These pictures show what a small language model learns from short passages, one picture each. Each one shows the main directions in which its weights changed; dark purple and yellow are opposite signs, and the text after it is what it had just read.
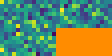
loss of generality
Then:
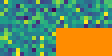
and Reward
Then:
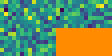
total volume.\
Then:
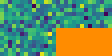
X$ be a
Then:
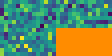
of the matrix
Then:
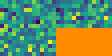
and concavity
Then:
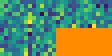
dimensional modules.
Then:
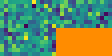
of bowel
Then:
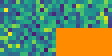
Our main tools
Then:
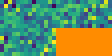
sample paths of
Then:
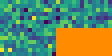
*forcing weak
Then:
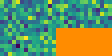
that we observed in
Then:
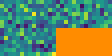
slower than
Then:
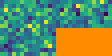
symmetric and continuous matrix
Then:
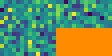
be provided. This
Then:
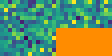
that every point of
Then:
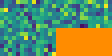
especially important
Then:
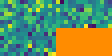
play an important
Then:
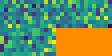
resilience of
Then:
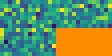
to improve with
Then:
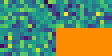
becomes independent of
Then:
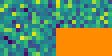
the majority of
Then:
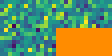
& \times
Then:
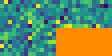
across diverse fields
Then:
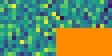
of strain theory
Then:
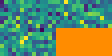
be the set of
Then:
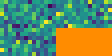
first time in
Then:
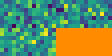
though he
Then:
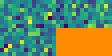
Goto and
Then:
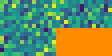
4 methods of
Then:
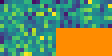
circular symmetry
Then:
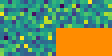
of the most
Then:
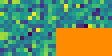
thus the theorem
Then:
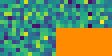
referred to as
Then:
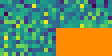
combinations $a
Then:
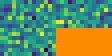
a tempered
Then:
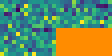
data, personal
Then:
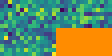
number, which is
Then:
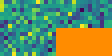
the real world
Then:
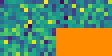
oxygen species
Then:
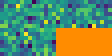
series data.
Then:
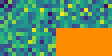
which is stable and
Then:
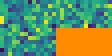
an arrow
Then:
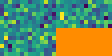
of the signature
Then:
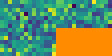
social influence,
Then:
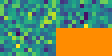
of HPF
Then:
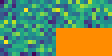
it is significantly
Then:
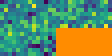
Let us come
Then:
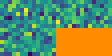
learning experiences that
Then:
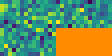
the dominant
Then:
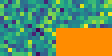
of less than
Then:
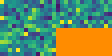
the code
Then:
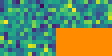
a constant sheaf
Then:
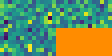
and the ground
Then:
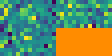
have additional terms.
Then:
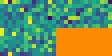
if and only if
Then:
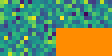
are clearly
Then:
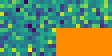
modeling and
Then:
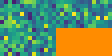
convex spaces will be
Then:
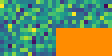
the underlying
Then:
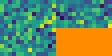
of all, the
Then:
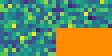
the sampled
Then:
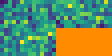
can be considered as
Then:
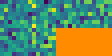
Let $X$
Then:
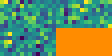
are subject to
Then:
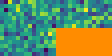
projects, while
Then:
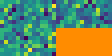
arising in
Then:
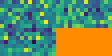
also disjoint, as
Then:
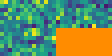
prime. Let us
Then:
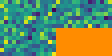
$n$ and
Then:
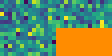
specified by
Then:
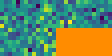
in the sums
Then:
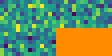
marked by an
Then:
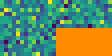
is to review the
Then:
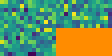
change intervals
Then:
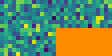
paper we always denote
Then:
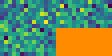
there is a solution
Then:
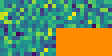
review: 2
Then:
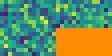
the optimality of
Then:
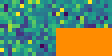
been utilized in
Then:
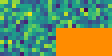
can assume that
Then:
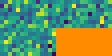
fit of this function
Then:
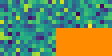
such that for any
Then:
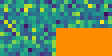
\] For
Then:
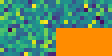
tensions over
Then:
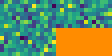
give examples of the
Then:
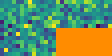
Draft E
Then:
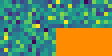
The reviews in
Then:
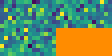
what type of convergence
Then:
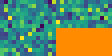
following the von
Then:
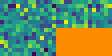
For teaching life
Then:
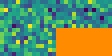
drop in the
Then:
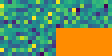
the rate and
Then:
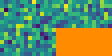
contributed to the
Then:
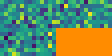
denotes the outward
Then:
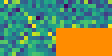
but still, it
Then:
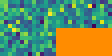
long as wide
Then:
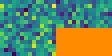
the age range of
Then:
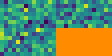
the formation of
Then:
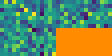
clearance thus
